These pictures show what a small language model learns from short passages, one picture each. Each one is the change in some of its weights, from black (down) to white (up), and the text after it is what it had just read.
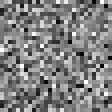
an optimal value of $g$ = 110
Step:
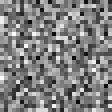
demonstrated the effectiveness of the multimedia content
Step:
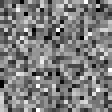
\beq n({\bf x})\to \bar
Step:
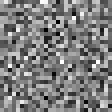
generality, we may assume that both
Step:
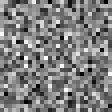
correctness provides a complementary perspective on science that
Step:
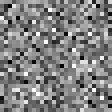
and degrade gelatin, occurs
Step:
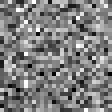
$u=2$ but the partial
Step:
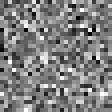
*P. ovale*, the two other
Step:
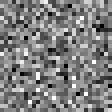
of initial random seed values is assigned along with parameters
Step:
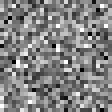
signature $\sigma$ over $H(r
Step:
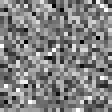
result \begin{equation} \langle
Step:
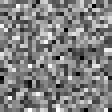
fast-growing conifers like the
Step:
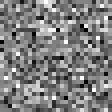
nontrivial once disorder is introduced. As
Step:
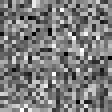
contains many Pyrochlores, 225
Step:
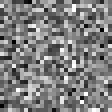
its motion. It is advantageous to use an
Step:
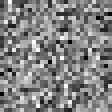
The peak in the direction $\phi =
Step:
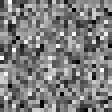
The goal of this section is to briefly
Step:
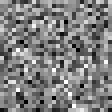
time and effort from faculty members but also
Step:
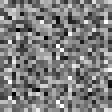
accessibility anytime, anywhere, and with
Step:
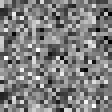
change points related to change times in the
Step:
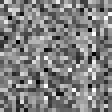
class of stable states called twisted states, which
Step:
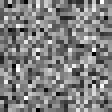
magnon spin currents is insufficient for practical
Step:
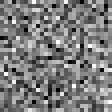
is represented by the first two moments involving
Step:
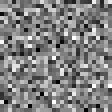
could pose deleterious effect to
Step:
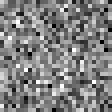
conditions improved (eliminated traffic jams,
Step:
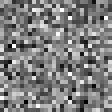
the event and interact with the team's
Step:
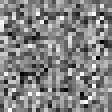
observations from the explosive sub-period
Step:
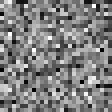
jump L_r = roughness length q
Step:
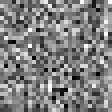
of tools to search and download STIX
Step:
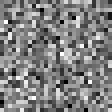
spectra for TF applications, velocity widths for
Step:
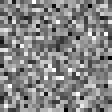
is $C=0.2$. The disorder
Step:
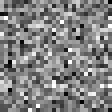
our framework architecture is generic. For this reason
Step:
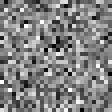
critical density, $\rho_{crit}$. This
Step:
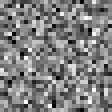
taxonomically heterogeneous-natured
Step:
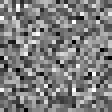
adaptive optics assisted spectroscopy of three
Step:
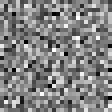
signals are ${s} \in
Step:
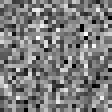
the EPR argument [3]. Let us begin
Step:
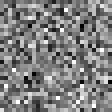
note that most researchers of self-presentation
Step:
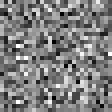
have been variety of curves, commonly know as properties
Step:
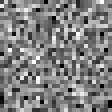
parity-odd trispectrum from
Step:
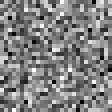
to help additional information on their studies. A deep
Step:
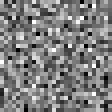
or with thiamine at the same time
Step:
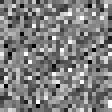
that both specimens have similar microstructures.
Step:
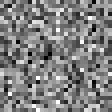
in foot drop surgeries.**Keywords:**
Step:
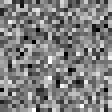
an algorithmic level (the general MIDI
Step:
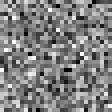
are CTTS. This confirms our sample
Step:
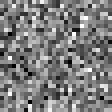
as different vessel speeds, limited flow,
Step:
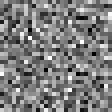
material underscores is that students should
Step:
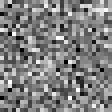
uneasiness, emotion, and physical
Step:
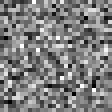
audio output to the user. The experimental result showed
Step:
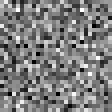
virtual devices, operating both as a single system able
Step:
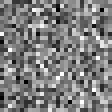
the transverse distribution of the beam is a
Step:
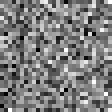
of a society that must constantly adapt to
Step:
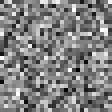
de manera respetuosa y
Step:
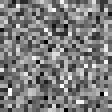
distinguishes them from random graphs, and which
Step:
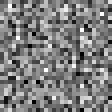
Further research on PTAMR devices fabricated with
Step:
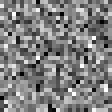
available, since a possible attacker only learns
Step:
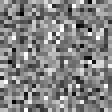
community (e.g., UniDive,
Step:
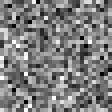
two coins passed all the tests.
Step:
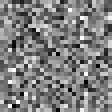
what has inspired him to draw out
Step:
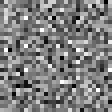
% but any date may be explicitly specified
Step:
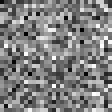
to the case where the binary spends the
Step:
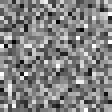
of the patients (n = 34). The affected
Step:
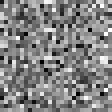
Liu et al 1998, Barron et al
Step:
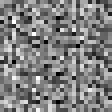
formal analysis, investigation, methodology, supervision,
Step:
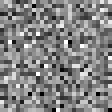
each element $[\L] \in
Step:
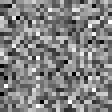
and non-ED time frames in a
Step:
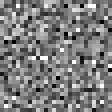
poor. Now, his life has been
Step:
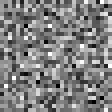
primary problems in SISs is stability analysis,
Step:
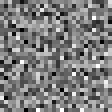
R--symmetry \\ \hline
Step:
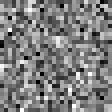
sets, providing them as one unified set
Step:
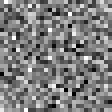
higher sensitivity than EGRET, will result
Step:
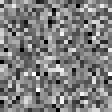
equitable wealth distribution to mitigate the
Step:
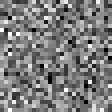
be able to tap into from any device.
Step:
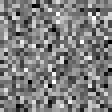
didactic means of teaching in the training of future
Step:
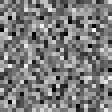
to user’s preference and application
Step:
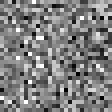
is negligible, we can propagate the errors
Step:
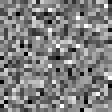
if one can afford to. 6.2
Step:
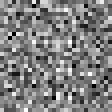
since in the majority of cases that facilitates wide
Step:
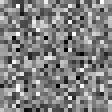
externally appended, does not correspond to any
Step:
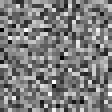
some object and to count it, where in this
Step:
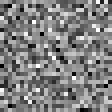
and Al. (2019), reporting quality depends
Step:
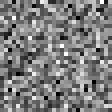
with a 10x lens, and the recording
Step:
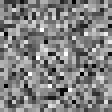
Questioning the problem and even student's
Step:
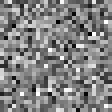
Langevin-like equations in
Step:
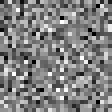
Kamal*¹, Prof.
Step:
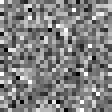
[21]. The diffraction peaks of
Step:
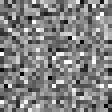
or 10 % fetal bovin serum
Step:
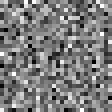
allow direct comparison with the torus opening
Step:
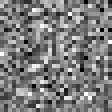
their prolific breeding, rapid
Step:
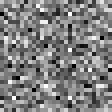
higher concentrations of tartrate, separation is
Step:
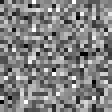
is assumed below. Since TI wires can
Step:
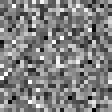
as the 9 brine is sprayed into
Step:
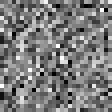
of computing resources on generating lower mesh density finite
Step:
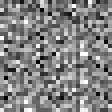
\wedge \ldots \wedge
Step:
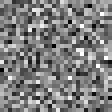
the type of machine whether it is a DC
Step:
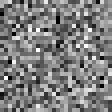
a sharp nonanalyticity, and
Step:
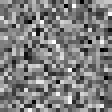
three main aspects covered: the importance of
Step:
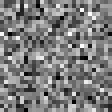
approved of its content. Ethics
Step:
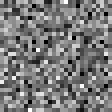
Affect Generally, the treatment for
